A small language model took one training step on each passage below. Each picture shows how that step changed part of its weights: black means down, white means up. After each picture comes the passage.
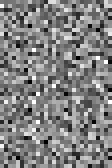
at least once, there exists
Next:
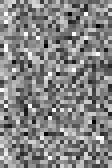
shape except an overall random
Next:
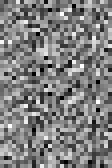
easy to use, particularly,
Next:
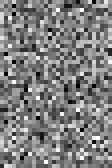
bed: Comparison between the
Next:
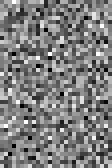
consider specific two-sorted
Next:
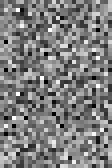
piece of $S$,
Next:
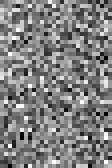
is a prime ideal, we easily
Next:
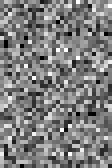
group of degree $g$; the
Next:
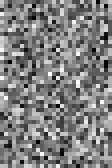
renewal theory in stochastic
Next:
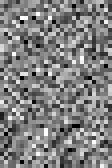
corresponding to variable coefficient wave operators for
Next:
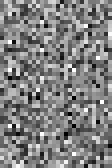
3 and else $\sharp
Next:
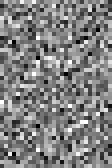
we obtain a representation of the Lie
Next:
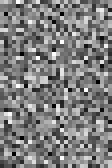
\alpha $ if $\alpha
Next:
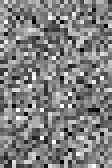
objective function over the boundary of
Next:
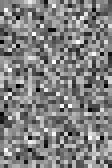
possible). The method proposed in
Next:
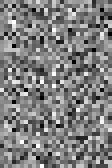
execution of the
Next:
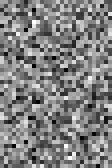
that quantum invariants
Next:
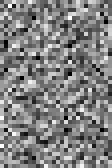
vertically monoidal double
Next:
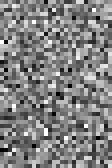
$j$'th call of
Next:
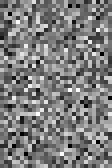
There are may ways to prove
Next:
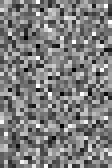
write also \begin{equation*}
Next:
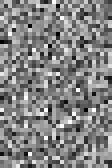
measure, which gives rise to
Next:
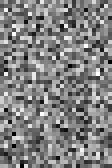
spherical triangle on the
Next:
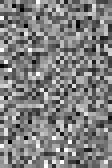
$r$ be an infinite
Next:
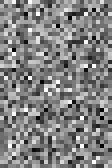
expanding this as a series
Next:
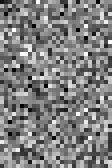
of Tablet-Based
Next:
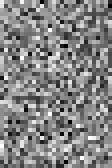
without constant terms with the following conditions
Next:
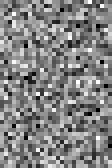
is divided into two
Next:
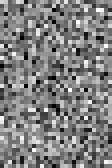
\gamma$ be the lift
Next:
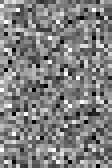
an affine cubic surface
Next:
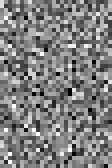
for obtaining criteria for
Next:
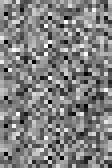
\forall \tilde x \in
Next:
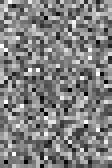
a notion of reduction, which
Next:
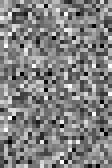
the set of the rays
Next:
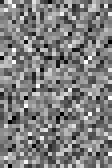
In particular, one can take
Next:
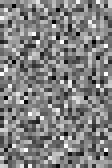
state here is represented by energy instead
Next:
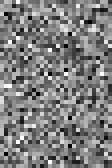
$\be \times \bn
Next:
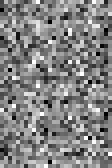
show that if one agrees that
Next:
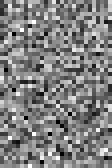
move along $K$, then
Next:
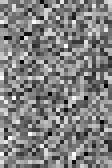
$n$. This matches
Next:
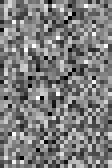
fill= black,
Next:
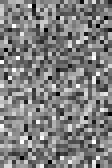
is called the splitting-based
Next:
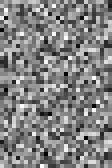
two different ways. On the
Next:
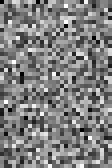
a strenuous,
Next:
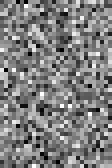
on the following semi-implicit
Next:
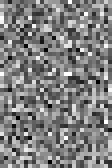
phrases}\,: simply
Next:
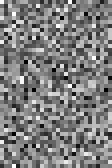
If $l\neq d$
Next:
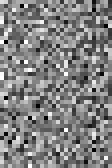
$n \coloneqq n_3
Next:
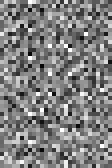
duality, we have \[
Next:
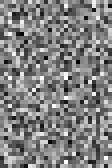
working with Optimization
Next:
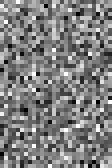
a unique global solution for any initial
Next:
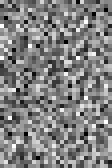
all the activities that
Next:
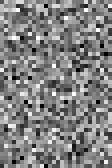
a linear combination of the
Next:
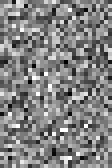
we use the same value as in
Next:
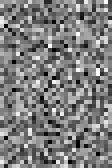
detailed discussion follows
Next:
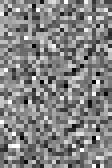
is strictly increasing (decreasing,
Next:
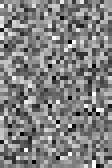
briefly flatness
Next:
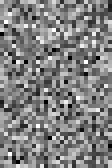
terms of the DG norm.
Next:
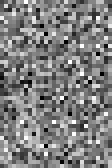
the circles should agree:
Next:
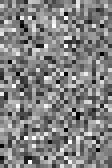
about $\{b\} \times F
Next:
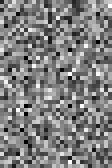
discussed in the previous section so
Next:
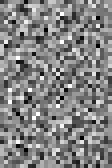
A completely naive example
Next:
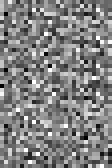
{\bf Case 1:} In
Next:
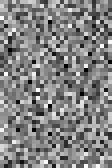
mesh sequences. Based on the
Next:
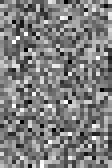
{\it piecewise linear
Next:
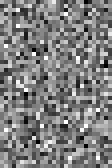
of super-resolution.
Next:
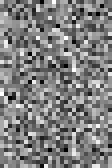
ones. To fold a
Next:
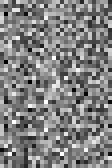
of $M$ on which
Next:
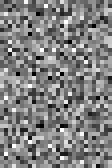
regions. These findings
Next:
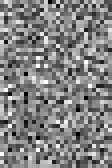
$f_i$ is not
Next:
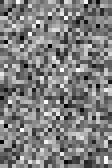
\qquad (1)$$ and are
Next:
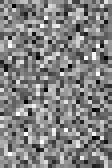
are not asymptotic. It is well
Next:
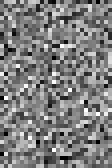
define a few quantities
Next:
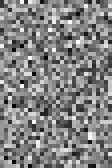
On the other hand, by the
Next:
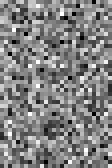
for which the optimizers are
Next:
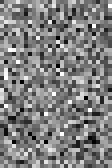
build a closed path which
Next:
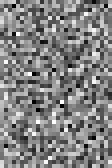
scheme exists. In all other
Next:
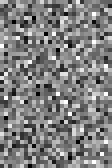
a specific patient can
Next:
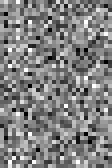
\hat V_T /
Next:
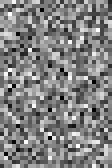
exists an inner product $\langle ,
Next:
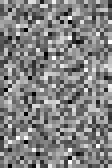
because of the first inequality in
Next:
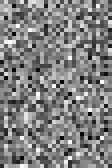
hand the norm of the difference of
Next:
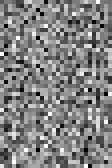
| Special paper | |
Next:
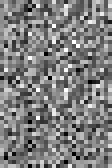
plus the closedness of
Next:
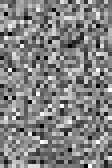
approach has a serious
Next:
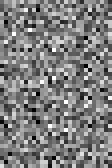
We note that there are many
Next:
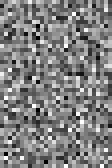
vehicles) under
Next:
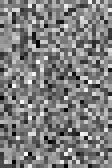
of the Eberlein
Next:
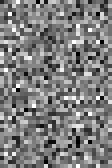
for optoacoustic
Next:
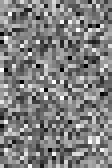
the matrix $Q $ approaches
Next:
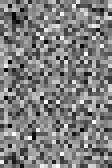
\newblock \emph{J.
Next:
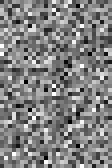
universal concept with various applications
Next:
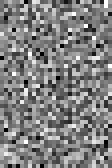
Consider two local cross sections
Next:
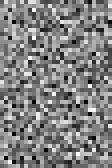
On the other hand, the geometry
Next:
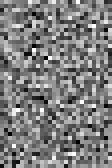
along with a depiction of
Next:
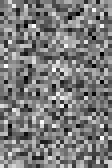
periodic case} The following theorem gives
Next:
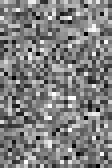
along the geometric flow of the form
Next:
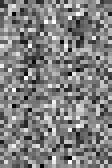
stability of this set via a
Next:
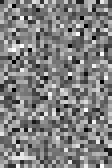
as follows. **Algorithm
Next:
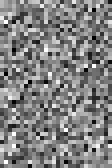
them as a polynomials in one of
